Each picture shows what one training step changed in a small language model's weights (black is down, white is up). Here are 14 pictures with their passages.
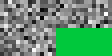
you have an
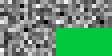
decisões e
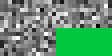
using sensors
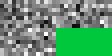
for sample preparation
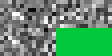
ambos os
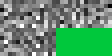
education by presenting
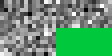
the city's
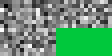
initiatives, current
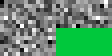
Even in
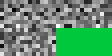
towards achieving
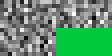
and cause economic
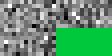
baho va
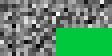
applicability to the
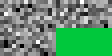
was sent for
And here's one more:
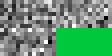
in analysis,
